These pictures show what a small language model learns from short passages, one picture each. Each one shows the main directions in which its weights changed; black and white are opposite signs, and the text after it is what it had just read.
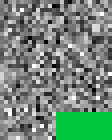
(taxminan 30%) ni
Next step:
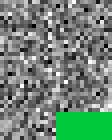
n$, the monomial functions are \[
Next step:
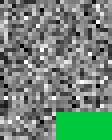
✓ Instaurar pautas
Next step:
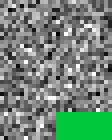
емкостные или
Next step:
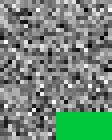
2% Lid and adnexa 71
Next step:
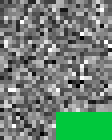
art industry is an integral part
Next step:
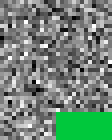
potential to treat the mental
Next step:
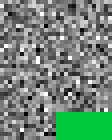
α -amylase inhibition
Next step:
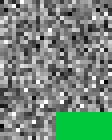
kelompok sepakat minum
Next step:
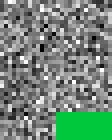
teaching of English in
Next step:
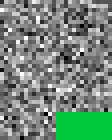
Decimation-free Directional
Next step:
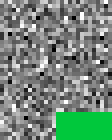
intersection $Y \cap [f(a),
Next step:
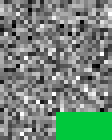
the same upper bound should also hold
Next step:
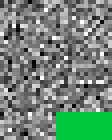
Lemma. \plabel{induz} For
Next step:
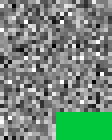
молодежи растет
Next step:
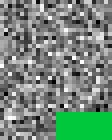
Universal Declaration of Human
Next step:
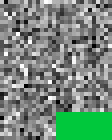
solution for such x 'ses. It is
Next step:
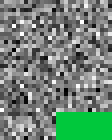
of $\psi_\mathrm{b}$ and the
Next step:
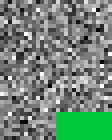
loading angles $\alpha \leq
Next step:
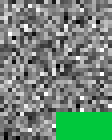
in a series of papers of
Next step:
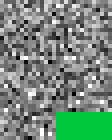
Review question defined according to
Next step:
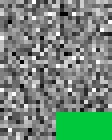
in \cite{D2}. The following two
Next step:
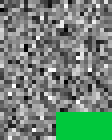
древесину, а
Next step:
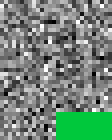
Pushkin in mathematics.
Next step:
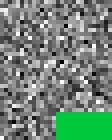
literature refer to the construction
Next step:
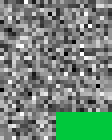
great economic and political
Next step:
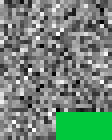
sample of 31 firms which was
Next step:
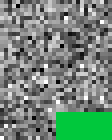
proposed to compensate for the
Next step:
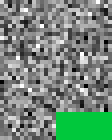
of the underlying assumptions.
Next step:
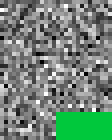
asoslangan inklyuziv
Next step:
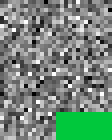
System using IoT”. It
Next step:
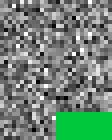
{\em Kronecker product} of
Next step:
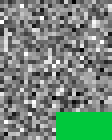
navios brasileiro na
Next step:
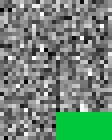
produce prefix partitioned
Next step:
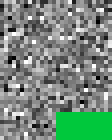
performance. They proposed a
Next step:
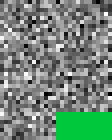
**OD** – over a dozen,
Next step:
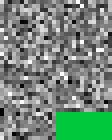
of $F$ at $u$ in the
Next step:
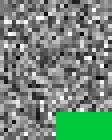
cuidados paliativos,
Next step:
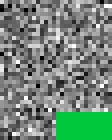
\section{Introduction} In the
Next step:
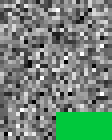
some amount of in situ particles were
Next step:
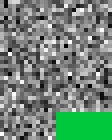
\begin{lemma} Fissati
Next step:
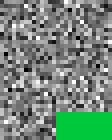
denoted simply by $M$ and
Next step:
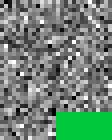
authors declare that there are no
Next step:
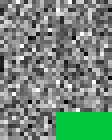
not change the determinant.
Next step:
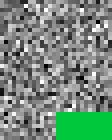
a stronger correlation appears
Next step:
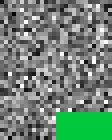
modeled on $\setS^{3}$,
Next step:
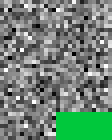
Technology. He is involved
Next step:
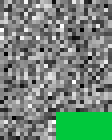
and derive its transient distribution
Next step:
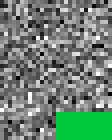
If the root crop seeds
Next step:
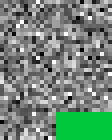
у разных хвойников
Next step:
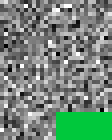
which indicates weak adhesion forces between
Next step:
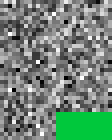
IEEE Region 10 Conference
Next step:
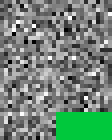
linguístico no LD 2
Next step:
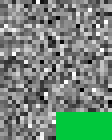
If $E$ is metrizable, then
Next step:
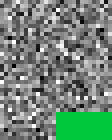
have explored the issues of
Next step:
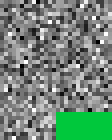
\cite{McSt13} and
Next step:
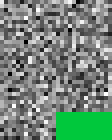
$\alpha ,\ $because of
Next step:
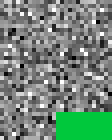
be transferred to other organisms. The
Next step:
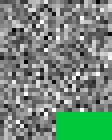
sinalização poderia conter
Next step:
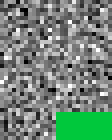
students and the development of creative
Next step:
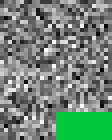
f|^2)(-\frac{\partial f}{\partial
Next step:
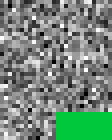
to develop a legal framework for
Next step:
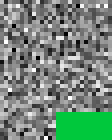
much an equilibrium one.
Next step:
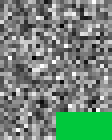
L'\'enonc\'e est
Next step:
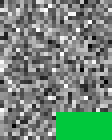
firmando Fernando Pessoa
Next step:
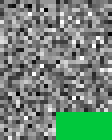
involved emerging technologies,
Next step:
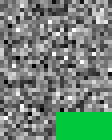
Beginning in air route traffic control
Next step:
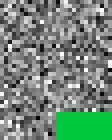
metal content in seawater; this
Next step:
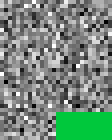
about giving autonomy to pet
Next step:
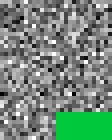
it primarily serves to orientate
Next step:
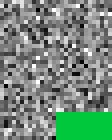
a réagi avec un
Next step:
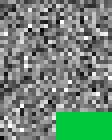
in the e-waste recycling
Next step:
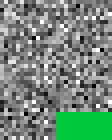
for postpartum depression: A
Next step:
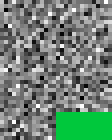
dengan kearifan lokal yang
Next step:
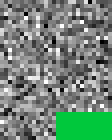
al., 2023). The dominance of
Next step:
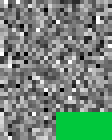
imóveis entre várias
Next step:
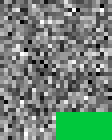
have own access requirements to the
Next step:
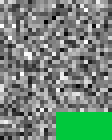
that there must exist a G-orbit
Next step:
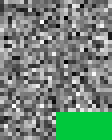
to this inner product. We can
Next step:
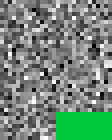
domeniul răspunderii
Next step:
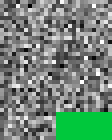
the infinitesimal automorphism $\psi$
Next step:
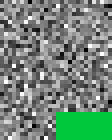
moins. La baisse moins
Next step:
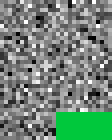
existence, uniqueness and a
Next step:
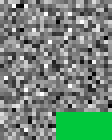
хорошо знать и
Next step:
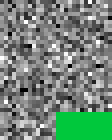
підходів до
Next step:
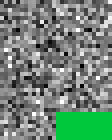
Components press formed from
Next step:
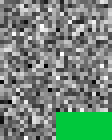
$4$ of \cite{CL} and
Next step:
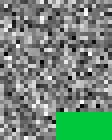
al [13] study majority of the
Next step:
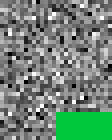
It's associated angular velocity
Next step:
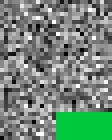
ta’limi metodologiyasi va
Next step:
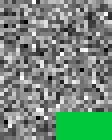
dominance of Mollusca
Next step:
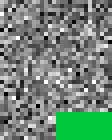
be considered as the cause of these
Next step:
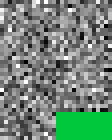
be richer in other elements like
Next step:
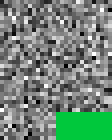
tests on SPECT data, the
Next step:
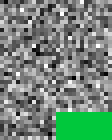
as quality profiles of methods for
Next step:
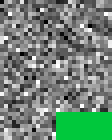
stopping the method far before
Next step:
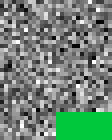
universal values, five important
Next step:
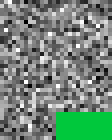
crafts requires a decision and
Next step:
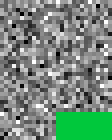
the tombs found in the
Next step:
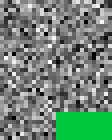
in football, basic tactics
